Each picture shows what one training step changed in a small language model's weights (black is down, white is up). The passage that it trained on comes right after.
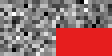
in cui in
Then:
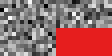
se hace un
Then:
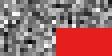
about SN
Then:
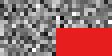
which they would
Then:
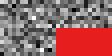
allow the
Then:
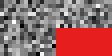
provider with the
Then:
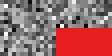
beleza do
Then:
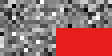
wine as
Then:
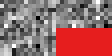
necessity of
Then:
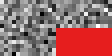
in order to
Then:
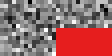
is your
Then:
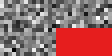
compared to
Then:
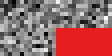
no lugar
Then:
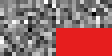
methods do not
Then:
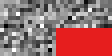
if the mass
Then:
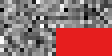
belongs to
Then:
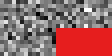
point de
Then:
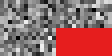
are valuable
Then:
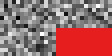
aiding with
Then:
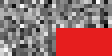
roles of
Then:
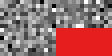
produced from
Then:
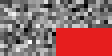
the case of
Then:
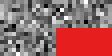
interface for
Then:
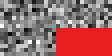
will cause the
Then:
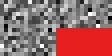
to provide more
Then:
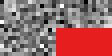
to generalize
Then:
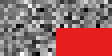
1, we show
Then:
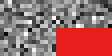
in Herne
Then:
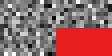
for individual
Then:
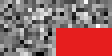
estudo de
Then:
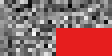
the patients.
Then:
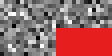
Pattern in
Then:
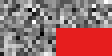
Not zu
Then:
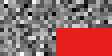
the local
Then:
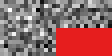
through insurance
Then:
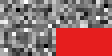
mainly through
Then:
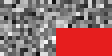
of DNA
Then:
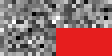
one and the
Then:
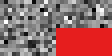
- what
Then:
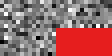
o retorno
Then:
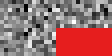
reales y en
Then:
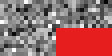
particularly when
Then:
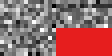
variedade no
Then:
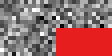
with respect to
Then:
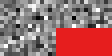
как и в
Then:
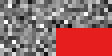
power to
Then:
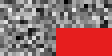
finance the
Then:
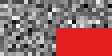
close to the
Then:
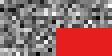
whatever they
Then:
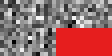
programas de
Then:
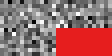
tip of the
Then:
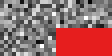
corrected for
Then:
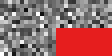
a total of
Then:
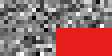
3 Air
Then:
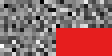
related to
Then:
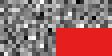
de bloque
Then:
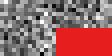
or SL)
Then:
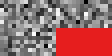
models. The
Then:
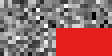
to diets high
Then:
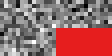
the required
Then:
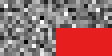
віру і
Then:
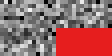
caused by
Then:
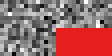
e dos pais
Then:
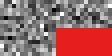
& Economics
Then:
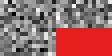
and Innovation
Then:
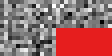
va gullash
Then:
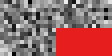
of four and
